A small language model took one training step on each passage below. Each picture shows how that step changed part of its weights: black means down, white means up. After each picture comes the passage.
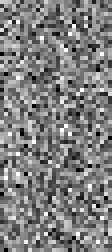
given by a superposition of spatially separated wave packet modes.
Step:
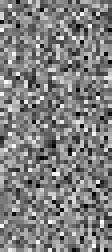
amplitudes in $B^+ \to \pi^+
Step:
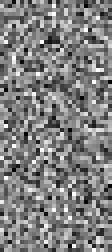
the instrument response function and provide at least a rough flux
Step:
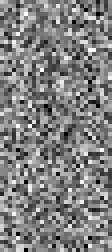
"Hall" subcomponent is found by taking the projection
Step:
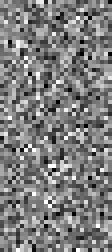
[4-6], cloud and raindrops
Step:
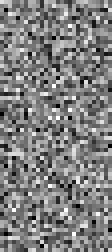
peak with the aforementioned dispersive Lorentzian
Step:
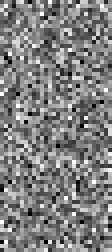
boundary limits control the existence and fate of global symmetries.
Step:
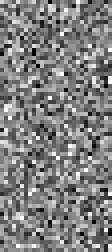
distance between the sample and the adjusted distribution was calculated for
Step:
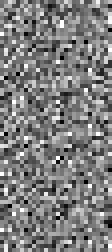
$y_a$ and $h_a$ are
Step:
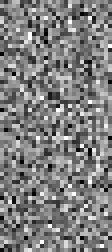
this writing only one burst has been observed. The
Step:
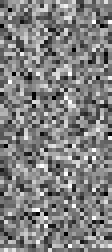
\begin{eqnarray} {\widehat{\Omega}}^2
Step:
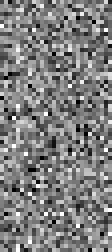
behaviour of the planetary signal characterisation algorithms in two very
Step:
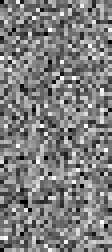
to the different spectral bandpass over which the spectral fitting of
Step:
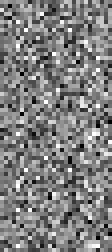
be given by means of the entropy of von
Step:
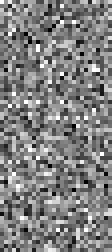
to determine the frequency, while imaging is performed
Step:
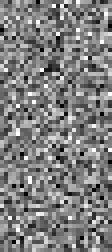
the extragalactic background photons gives rise to a relativistic beam
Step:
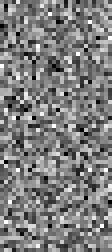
occupied by regular orbits. As $L$ increases,
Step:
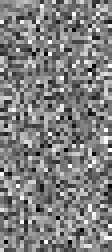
on the heavily overdoped region of the phase
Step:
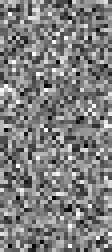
of Fig.6 is decreased dramatically compared to
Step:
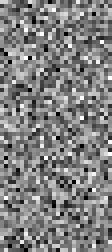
present between $n$ subsystems of a
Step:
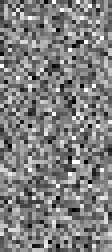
induce adequate temperatures for liquid water that,
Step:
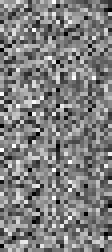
resource allocation problem into cellular network entities
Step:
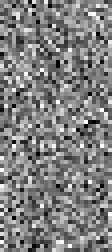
Given the limited knowledge around dashboard reuse
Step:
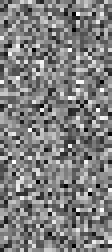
variation in the degree of knottedness, all native
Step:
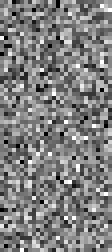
respectively, but it covers the wavelength range from 945
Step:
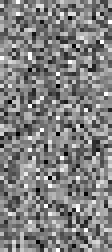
red for a healthy future. *The
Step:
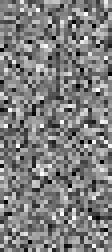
external shell (to protect the skull)
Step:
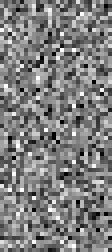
to study fast variations and instability of relativistic jets from the
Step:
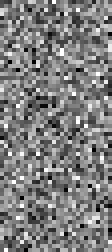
$r$ are given by the standard formulae as
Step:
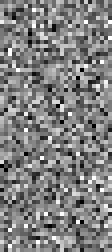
order of 50–100%. In addition, if frequency
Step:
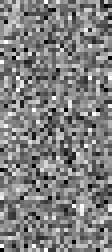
A, and the divergent quantities are
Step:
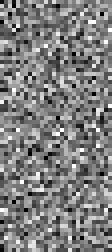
isotopes. The development of gravitational instabilities of
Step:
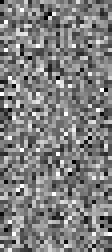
our 3D beam mask generation method involved extracting beam
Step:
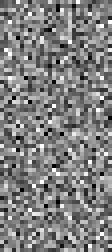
parameters lie within the range $[0,1]$ (Figure
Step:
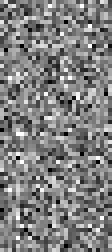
reflectionless potential is governed by a rational
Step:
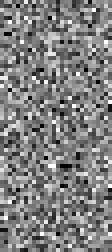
strain and stacking, and thus can be tuned to
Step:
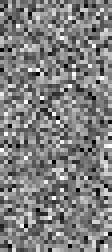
In Fig.\ref{w0w1cmb}
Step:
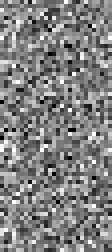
improved around 0.06 SROCC compared to best
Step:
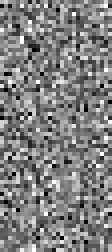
has not yet been absorbed (irrespective of whether
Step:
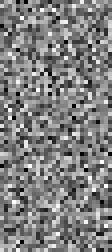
case. \item If we assumed that the density of states
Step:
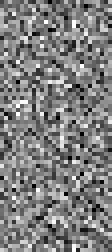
3) Late emission, short (V) path;
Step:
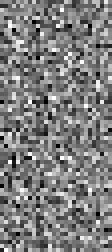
pattern is completely oscillatory as evident from
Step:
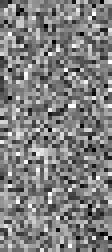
potential. \section{\ Acknowledgements} We thank
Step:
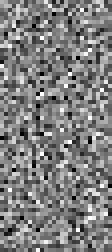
5 0 0,clip]{} \caption{Saturated
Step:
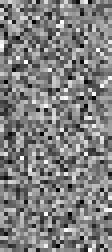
consistent with the finite linewidth of the laser —
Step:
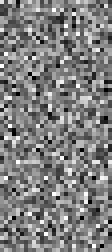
deep inelastic scattering, from which the parton distribution
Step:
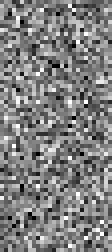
contain a number of slightly extended, round sources that would have
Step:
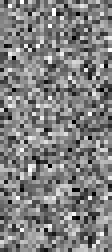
location that balances several considerations: ease of regular
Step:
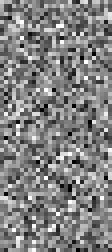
is a difficult hard task even for a human, therefore,
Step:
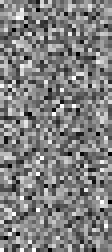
to prove it. Also, I haven't found
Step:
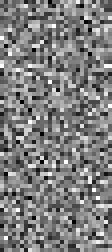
input signals with the reconstructed signals. We see that reconstruction
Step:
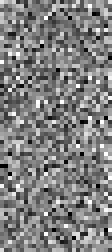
states are made up of a multiple of three number of
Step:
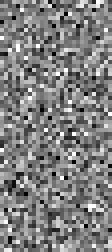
instance $I$ of 1SH-labeling to
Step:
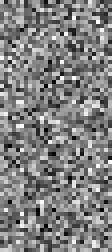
to better include the reverberation phase in the description
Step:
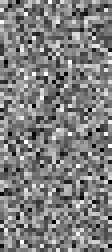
over end-users. This dichotomous
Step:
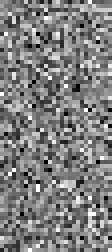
color-coded by their relative frequency. The light
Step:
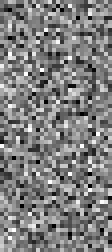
In other words, in terms of the randomness for jump
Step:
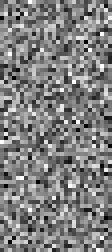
on the self-consistent Born approximation (SCBA),
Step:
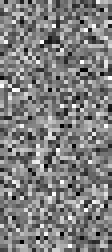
the observation that neutrinos can change from one flavor to a
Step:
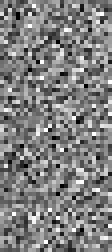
a particle index $p$ of $\sim$2
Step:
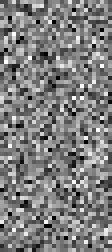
\clearpage \section{Leptogenesis in
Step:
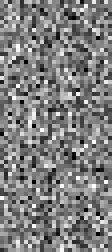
transport, optical conductivity, and nonresonant
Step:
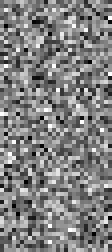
which is also the case for holographic duals
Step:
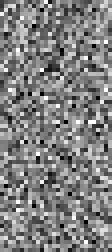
the bipartite system as a subsystem of a
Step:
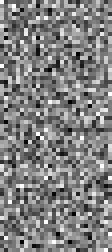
constructing a detailed and credible digital
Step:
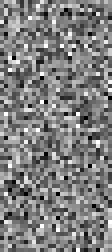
oscillators' dynamics. By using the $M$
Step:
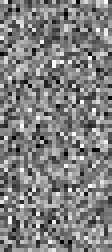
disagreement for this group could be a result of
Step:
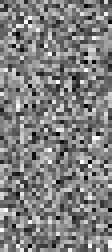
metallic bonding. Then, as more atoms are
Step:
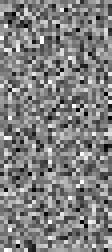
calls from $A$ to $B$
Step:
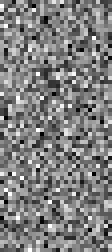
interference management. Simulation results show that the proposed approach
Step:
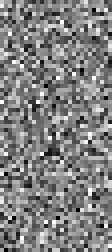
the lower limit of $\lambda $ the market is never
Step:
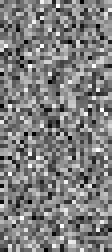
some. **Materials and Methods**.
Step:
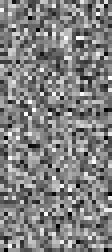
spectrometer consisting of six pairs of tracking
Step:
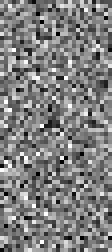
the possible parameters for such codes. These parameters were chosen
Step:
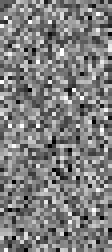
$r$ in figures \ref{fig5}
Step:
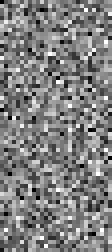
when given the correspondent set of generators. Indeed we can
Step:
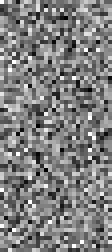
entanglement on the ground, or to reel-out too
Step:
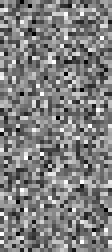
For these targets where reverse engineering internal data formats is
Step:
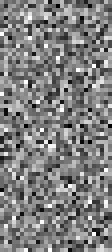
assumption on the strength of peer effects. Let
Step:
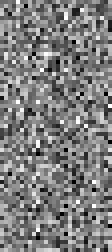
explicitly the chiral symmetry were applied to describe the quark phase,
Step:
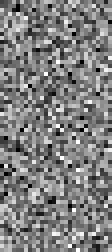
lattice. Rotational excitation of molecules in such a system
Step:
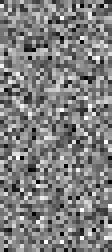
behavior of QCD, is very close to unifying the
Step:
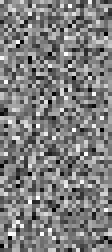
TeV}$ SPPC, the final leading jet tends
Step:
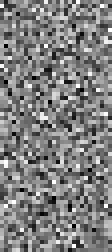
complex motions in proximity of the nucleus of
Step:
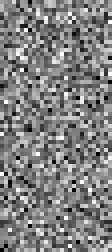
vortex is short. The slowest precession is
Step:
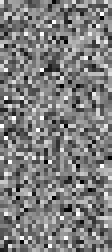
the magnetization within the heterostructure (Fig.
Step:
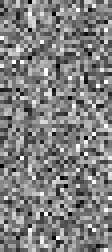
physics of the multiple scattering can be naturally incorporated into the
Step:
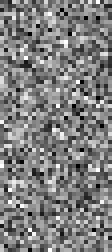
model via Metropolis-Hastings
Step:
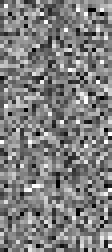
simulation accretes the inflowing matter, all of it
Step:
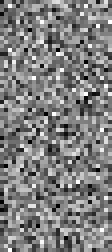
our knowledge, there does not exist any work regarding the
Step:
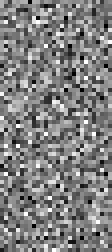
model(square). Obviously, the one of
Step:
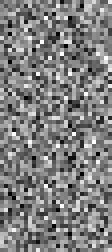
reduce the inward flow of gas, stalling
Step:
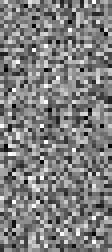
The sum of the original diagrams we had, with the modified
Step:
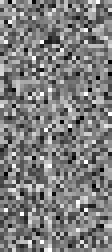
the anisotropies of the clustering, through
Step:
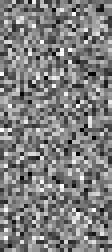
that the solar environment studied by \citet{law03}
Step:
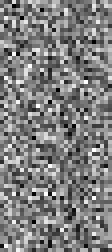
Wei, H. Yi, X.
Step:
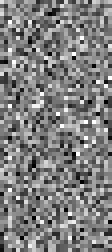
due to pulsational instabilities, like those seen in
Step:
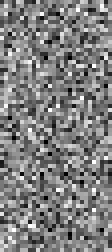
also be interesting to analyze in what limit the ADHM
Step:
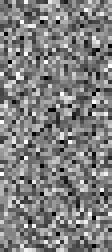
proteins made possible through DNA looping. In
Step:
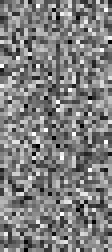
for realistic transverse momentum slopes equally well. We
